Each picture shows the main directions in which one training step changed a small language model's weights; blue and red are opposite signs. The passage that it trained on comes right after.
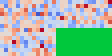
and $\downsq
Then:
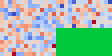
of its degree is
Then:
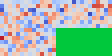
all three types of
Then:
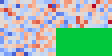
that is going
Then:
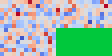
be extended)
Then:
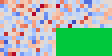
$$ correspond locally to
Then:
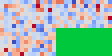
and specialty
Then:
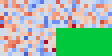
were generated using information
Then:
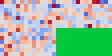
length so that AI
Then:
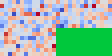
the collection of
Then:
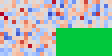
we get $\dim
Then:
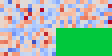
detection probability.
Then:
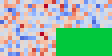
takes part in
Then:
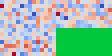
reduces to the
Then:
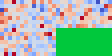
24 registos
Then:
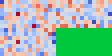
become rather large.
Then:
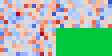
\\ \nonumber &
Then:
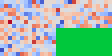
\ee Now from
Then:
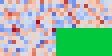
and in its
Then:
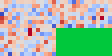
on a ball
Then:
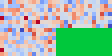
another dimension.
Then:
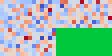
справи –
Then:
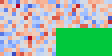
it is for the
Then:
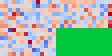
without fail.
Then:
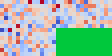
involves identifying
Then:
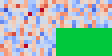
into consideration,
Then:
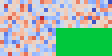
diagram of kernels
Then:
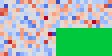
suggests that these
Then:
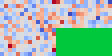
and denoted by
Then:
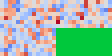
в виду,
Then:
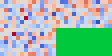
dawno na
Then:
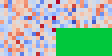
because there are not
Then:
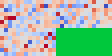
stress at this point
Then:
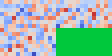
supply a proof of
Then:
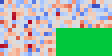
teorii k
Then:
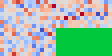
research was carried out
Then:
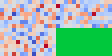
the reader to
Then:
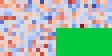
agreement with the
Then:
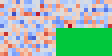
the characteristics of the
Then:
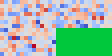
novel in the
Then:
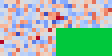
adoptan un
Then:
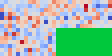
convert inequality constraints
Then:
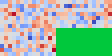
of graphite,
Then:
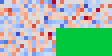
we obtain that
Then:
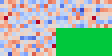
mechanism of Pb
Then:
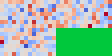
time chosen will depend
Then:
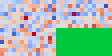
foi incorporada ao
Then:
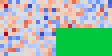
may hold for any
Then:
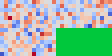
sud jarayonlarini
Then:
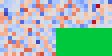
или услуги
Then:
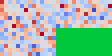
olib borish
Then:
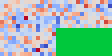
Safety And
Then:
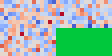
Pb Cd
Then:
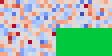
is unstable,
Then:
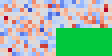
We get around this
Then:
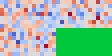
and $\xi
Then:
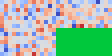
and foster
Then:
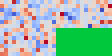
from the European
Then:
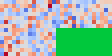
a viver em
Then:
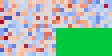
was required for this
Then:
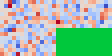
not make its
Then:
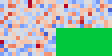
on the Russian
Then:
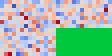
отопление на
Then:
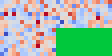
and the components of
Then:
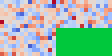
a permanens
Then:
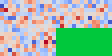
this section.
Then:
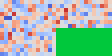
needed to accurately
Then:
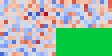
the {\em complex
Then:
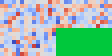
odd positive integers:
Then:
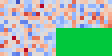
To the solution of
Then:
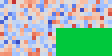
relación que
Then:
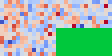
be reasonably
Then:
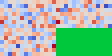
rate of a uniform
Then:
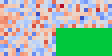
yang (/ j
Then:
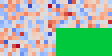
from the vantage
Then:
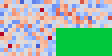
Georg v.
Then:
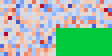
terib chiqish
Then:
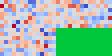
$$ is the
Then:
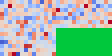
This posture can
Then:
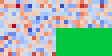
is analyzed on a
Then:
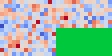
cancer, by reducing
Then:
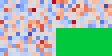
commercial data
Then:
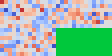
of this study is
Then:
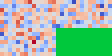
according to the
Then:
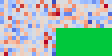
be true.
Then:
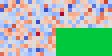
Coupled with
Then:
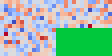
almost out of work
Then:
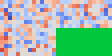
previously known results
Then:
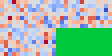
evaluation experiment.
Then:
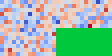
double complex:
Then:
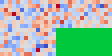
of the community at
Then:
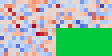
used the local
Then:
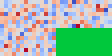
in $w$
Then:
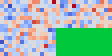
solutions would need to
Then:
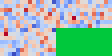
ilmiy tadqiqotlar
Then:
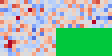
since some of them
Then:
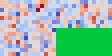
The paper is
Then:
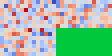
zamon bilan
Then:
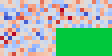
algorithm demonstrates optimal
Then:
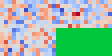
their support. We
